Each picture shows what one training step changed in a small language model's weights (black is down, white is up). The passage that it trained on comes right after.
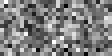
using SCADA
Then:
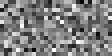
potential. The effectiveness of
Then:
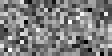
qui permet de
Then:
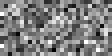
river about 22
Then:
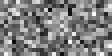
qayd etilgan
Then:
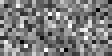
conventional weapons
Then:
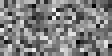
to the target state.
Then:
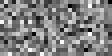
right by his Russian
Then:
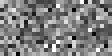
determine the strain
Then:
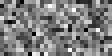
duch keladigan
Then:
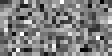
-1 , respectively.
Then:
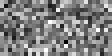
сферу своей
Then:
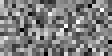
la conexión a
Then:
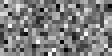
so‘z va
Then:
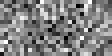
globally (About
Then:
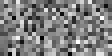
previous is that this
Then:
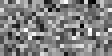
Davlat jamoat
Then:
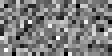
during the pandemic, including
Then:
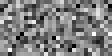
of a legal and
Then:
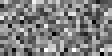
la imagen.
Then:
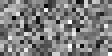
recent discovery of
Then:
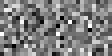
the case of two
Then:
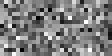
“piel de
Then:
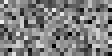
construction work and political
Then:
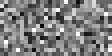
analysis and perspective.
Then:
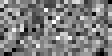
results described here as 9
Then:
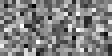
into two, the wind
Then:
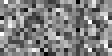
there is need to
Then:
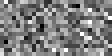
University named after
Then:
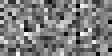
value, Management,
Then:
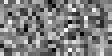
iqtisodiy barqarorlikni
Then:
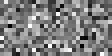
found to have a negative
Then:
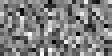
transformações em seu
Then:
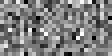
bir millatning
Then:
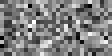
by state auditors
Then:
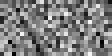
vital disaster
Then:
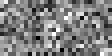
проектирования и
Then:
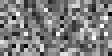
serves as the
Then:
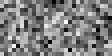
generated using SPSS
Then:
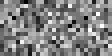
utile extrase”,
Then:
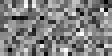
masalasi bugun
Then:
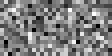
statistical data. In all
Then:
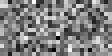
tiveram a
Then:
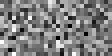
flip forward
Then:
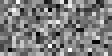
tashkil etish resurslardan
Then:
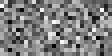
deb eslaydi.
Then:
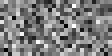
whereas the Islamic
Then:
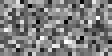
an important phenomenon for
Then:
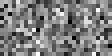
proposed for managing the
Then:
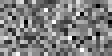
control which layers are
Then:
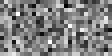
In *Special
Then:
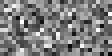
the Organization of
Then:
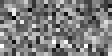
сабаб ва
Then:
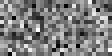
work is the emerging
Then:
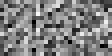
ва аҳамияти
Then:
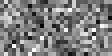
Concepts ✓
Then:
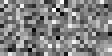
and innovation -2022
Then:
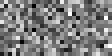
was that apart from
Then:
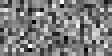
system may insist on
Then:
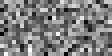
are constantly invited
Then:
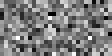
Blocker Global
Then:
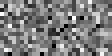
be integrated in the design
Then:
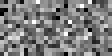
accompanied by
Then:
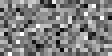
as drowsiness
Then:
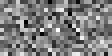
different departments.
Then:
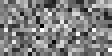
Constitución, en todo
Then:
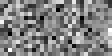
of ARKit and
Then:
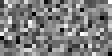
Normal policy
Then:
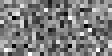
determinable within the
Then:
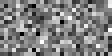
from a broader area
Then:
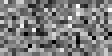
international, European and
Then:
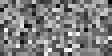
against seizures and
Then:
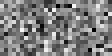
Orang tua
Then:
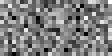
ello teniendo presente
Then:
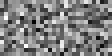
B.M. designed
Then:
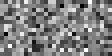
withheld to maintain
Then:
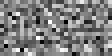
um leque amplo
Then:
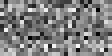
be said that in
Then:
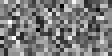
Bu sxema
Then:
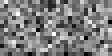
गया हो
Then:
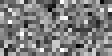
EC in particular regarding
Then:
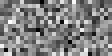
earth observation analysis
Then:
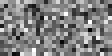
for this zone.
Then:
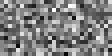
and its Geographical
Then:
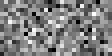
ish jarayonida maktab
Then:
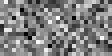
bene che ogni
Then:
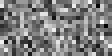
Дані про
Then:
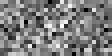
lowly diversified industrial
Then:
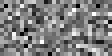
at .05, critical
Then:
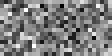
[9] risk factors
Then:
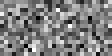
far with the governance
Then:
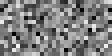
of the EU and China
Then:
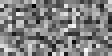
that marketing communication process
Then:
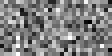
Additionally, OMF
